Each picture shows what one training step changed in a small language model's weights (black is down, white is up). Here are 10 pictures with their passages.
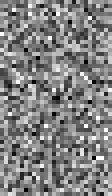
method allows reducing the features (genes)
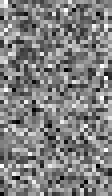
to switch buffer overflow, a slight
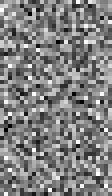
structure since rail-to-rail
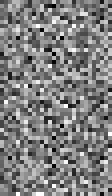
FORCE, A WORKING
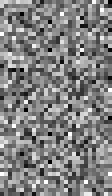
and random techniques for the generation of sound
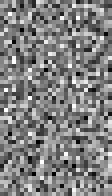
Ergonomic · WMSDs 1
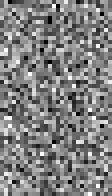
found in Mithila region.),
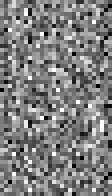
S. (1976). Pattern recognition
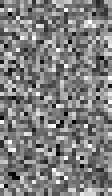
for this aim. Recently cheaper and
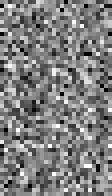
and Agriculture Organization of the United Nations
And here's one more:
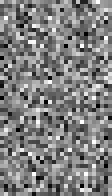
imposed that this person be determined by the
